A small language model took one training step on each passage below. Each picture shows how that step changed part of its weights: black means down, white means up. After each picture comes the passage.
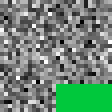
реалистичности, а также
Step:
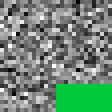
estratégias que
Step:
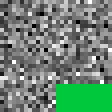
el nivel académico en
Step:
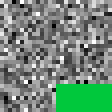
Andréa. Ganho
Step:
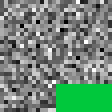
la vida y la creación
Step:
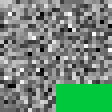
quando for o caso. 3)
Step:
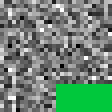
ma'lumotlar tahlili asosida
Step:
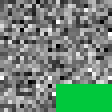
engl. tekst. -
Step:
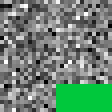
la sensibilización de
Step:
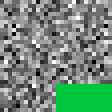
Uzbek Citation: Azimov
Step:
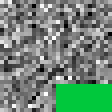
например, мнение
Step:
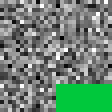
ки омилҳои
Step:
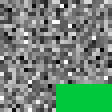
bilimdonlik talab
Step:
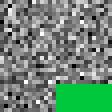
debe prepararse llevando
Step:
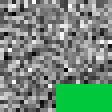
la virtud, cuya
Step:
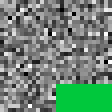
the Agency of Information
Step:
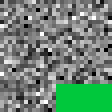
Westland Schweiz
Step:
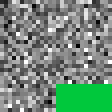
Lanza. Tiene formación
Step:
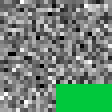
chiqarish hajmi,
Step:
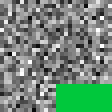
nível de empregabilidade
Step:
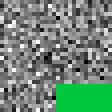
hayvon ajdodlaridan
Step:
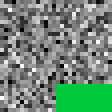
bu o‘zgarishlar
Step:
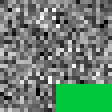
не въезжают в
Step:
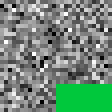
prokuror ishtiroki
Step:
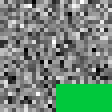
ровиків та подекуди
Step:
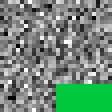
saqlashga harakat
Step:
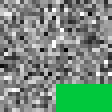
в інструментах
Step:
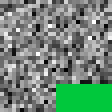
les destinataires des
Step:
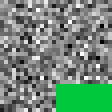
как ребенок будет
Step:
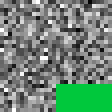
misol qilib,
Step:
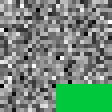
teng. Tadqiqot
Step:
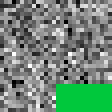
1700 markali yuqori
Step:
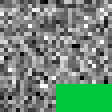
dutor, nay,
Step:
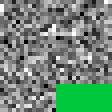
BOLNICA ZA
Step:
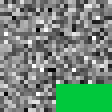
yaratishiga turtki
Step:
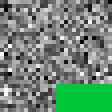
electric starter
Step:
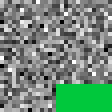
o'lkada faoliyat
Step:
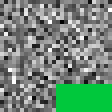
dhe rezulton:
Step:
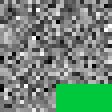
Pea - little
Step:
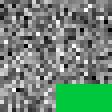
компании, а также
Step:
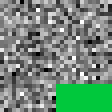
растениях кабачков
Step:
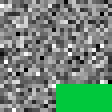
crucial intensificar o
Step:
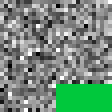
expostos a maiores taxas
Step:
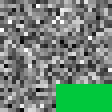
PÚBLICA DE
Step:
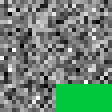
intelectual na
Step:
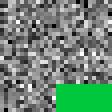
haqida so'z boradi.
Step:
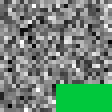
implementação do curso de
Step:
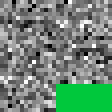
of formation of valuable
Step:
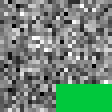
предстоит понять
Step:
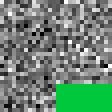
rivojlanish bosqichlari. –
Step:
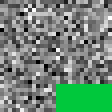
stimare il peso e il
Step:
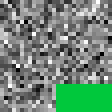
Насальный путь
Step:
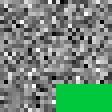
la acción en el campo
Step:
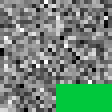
titreşim kaynaklı
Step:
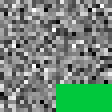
di Malaysia Ikut
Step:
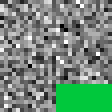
sowie die Aufgaben
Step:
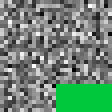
мусаддаси аҳраби
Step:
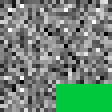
формирования физической
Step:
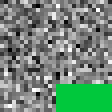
importância que o professor,
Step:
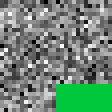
área de Abrantes,
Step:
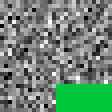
eléctrica correspondiente
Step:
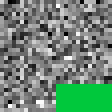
[2] В таблице
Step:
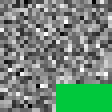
etishi orqali organizm
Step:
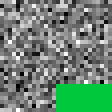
(kursda, mustaqil
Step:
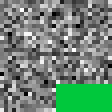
г. органы охраны
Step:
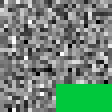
a obra de Mondrian;
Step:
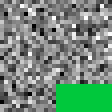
evoluído para cura sem
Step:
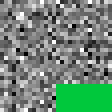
bahawa faktor
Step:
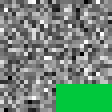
drowsy”. <ul
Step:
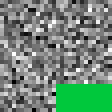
10». Головний
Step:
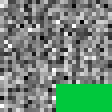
davrlar talotumlaridan
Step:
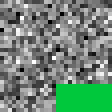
від нападів та від
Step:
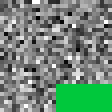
da misoginia.
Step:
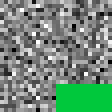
composto por um trocador
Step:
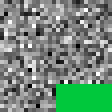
niat berperilaku
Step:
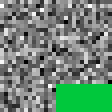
Abb. 19) durch den
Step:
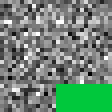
Performance*. December
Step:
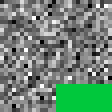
стали для многих из
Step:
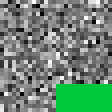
успешной операции с
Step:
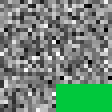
%, тогда как в
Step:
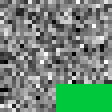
poder como *acción sobre otra
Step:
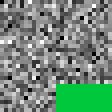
camps, Selection of
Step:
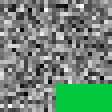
dimensión por agentes,
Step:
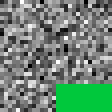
indireta. Sem essas
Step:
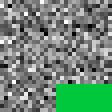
qilar ekanmiz, bu
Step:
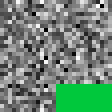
alat komunikasi dan
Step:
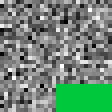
ön test- son test
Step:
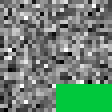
sinfgacha maktab
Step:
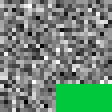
sifatsiz oziqalar bilan
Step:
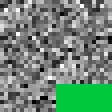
Sport salomatlik uchun
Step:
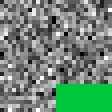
Public Health*,
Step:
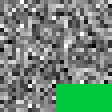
talabalarning reflektiv
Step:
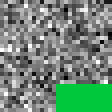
0% Mediu stresant
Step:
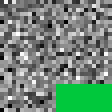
junto con otras
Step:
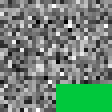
Також важливо
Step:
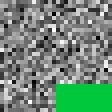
закупівлю музичних
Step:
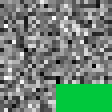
com o hardware ou
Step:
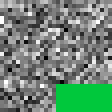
O'. Hoshimov,
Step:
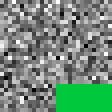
se refiere a una Norma
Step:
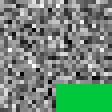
relacionado ao aumento
